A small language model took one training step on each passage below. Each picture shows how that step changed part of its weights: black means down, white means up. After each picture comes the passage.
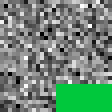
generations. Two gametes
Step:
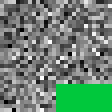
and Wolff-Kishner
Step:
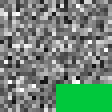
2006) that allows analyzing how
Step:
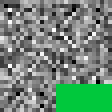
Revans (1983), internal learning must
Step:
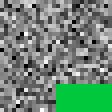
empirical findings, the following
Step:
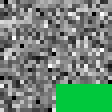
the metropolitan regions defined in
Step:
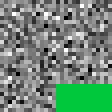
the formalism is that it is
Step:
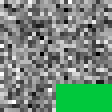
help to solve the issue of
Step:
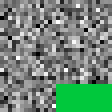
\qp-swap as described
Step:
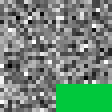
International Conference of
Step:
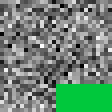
egg yolk its
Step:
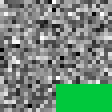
the corrosion resistance of the
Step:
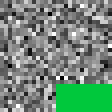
architecture. They failed to realize
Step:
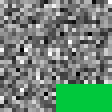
of DFT band structure with HF and
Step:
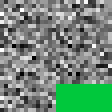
education. In this sense, this research
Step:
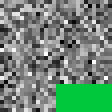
the regular nodal vector components, we
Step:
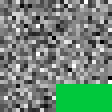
activity for favorable development.
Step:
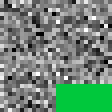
perception and behavior towards use of
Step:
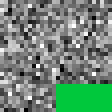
fortune, influence of
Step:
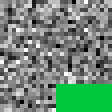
for predicting treatment response and safety.
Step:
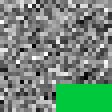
converse bound under the constraint of
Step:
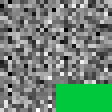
dependence of coupling constant, particle densities for
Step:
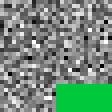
women with these diagnoses, the correlation
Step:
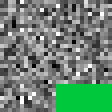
(1), B= Refinery well
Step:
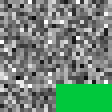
diseases due to popular belief that
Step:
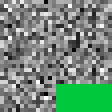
Article he analyse the role of
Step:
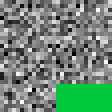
for digital imaging Natural History
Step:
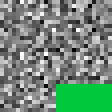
phase analysis by image analysis open source
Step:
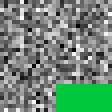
\caption{Left: angular
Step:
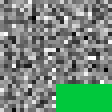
form indicates that two poles have nearly
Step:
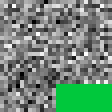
of the European Legislation”
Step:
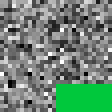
to actions and initiatives taken by others.
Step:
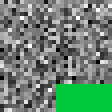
for a time of approximately 24 h in order
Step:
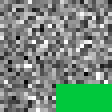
(see Supporting Information),
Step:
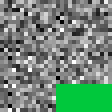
dried by heating to remove
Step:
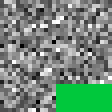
policies. Alta Murgia
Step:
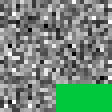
a result of the present analysis is that all
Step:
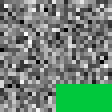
with a finite number of vibrational
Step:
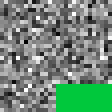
surface was suggested, while not explicitly
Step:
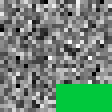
between two food samples. Also
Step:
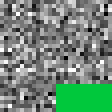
conditions on the fermions around this
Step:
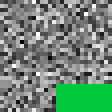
possibilities. In the digital
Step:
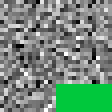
subsets as output. In this paper,
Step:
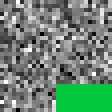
wastewater/d, followed by
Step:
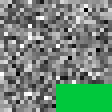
and introduce stakeholders to the tools
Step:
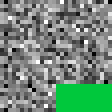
adopted by 54.17 per cent
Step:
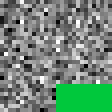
step\\ \hspace*{1cm}
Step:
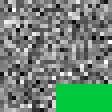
a white precipitate of
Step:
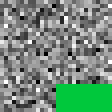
earliest known “western
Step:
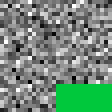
effective collaboration for care planning. In
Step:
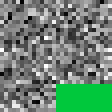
of Primorska,
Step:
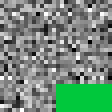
the random ray method of neutral particle
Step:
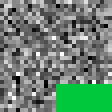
no one learns anything when they
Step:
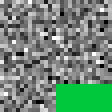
studies of pancreatic Ca,
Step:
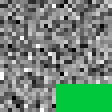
0.966$ and ratio of the
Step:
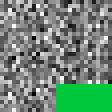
validate genuine approval
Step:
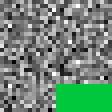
they may play a role in this
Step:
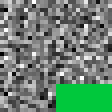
and capital resources for an enhanced
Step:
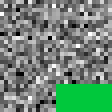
that technological progress is very much like
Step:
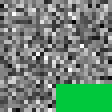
a psychological state where individuals
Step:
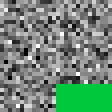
Cross-section values in excess of
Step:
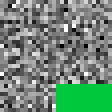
used to identify the challenges and opportunities in
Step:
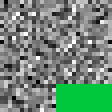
learning. 3.31 Strongly
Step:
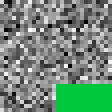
deviation in the trend of scale
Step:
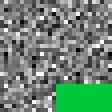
Kalúz leg. -
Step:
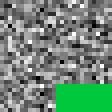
be impacted. As technologies develop
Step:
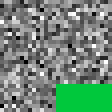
the beginning of the week
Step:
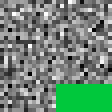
the following graphs that by moving
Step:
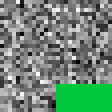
a pitched ball. A
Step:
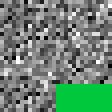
3/2 , … and for each
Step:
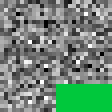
associated with the tag it needs
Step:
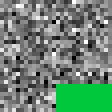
effectively in every lesson.
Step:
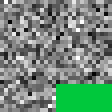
controls lights management. In such
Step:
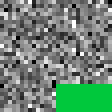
high-quality development by 2025;
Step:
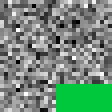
NFL evolution as a function of the
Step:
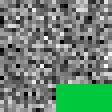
string of click events, namely
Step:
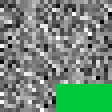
{\bibfield {journal} {\bibinfo
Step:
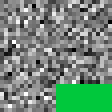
applied to make the top-surface
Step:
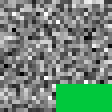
the need for continuous evaluation of the strength properties
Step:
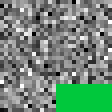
specimens landed in two key
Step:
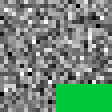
active users from an uncorrelated value
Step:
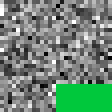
panel, but only the radii corresponding to
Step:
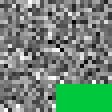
have opened a new world of
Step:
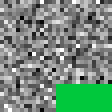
restricts the elements of the transformation
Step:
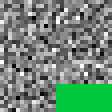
private investment is a
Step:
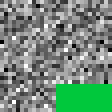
crisis of medicinal
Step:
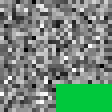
b. Hidden Layers:
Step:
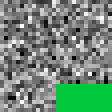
respectively. As for the incubation
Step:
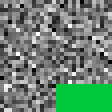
amplifier ($\tau$), and an
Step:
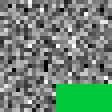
This drive is responsible for generating
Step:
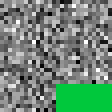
density computed over intervals of
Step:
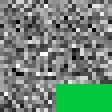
applied magnetic field. In both experiments, an
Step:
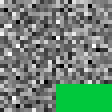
communication infrastructure and achieves a level of
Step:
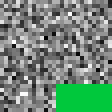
poly-herbal extract of
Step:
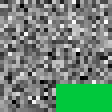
generated through iterative runs of a
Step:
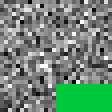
GKHM acknowledges
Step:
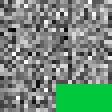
developed to simulate surface wave propagation in
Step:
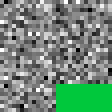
transformation $U \equiv U^S
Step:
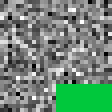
Figures 1 - 3 are based.
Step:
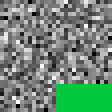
and GCSs? Consider a
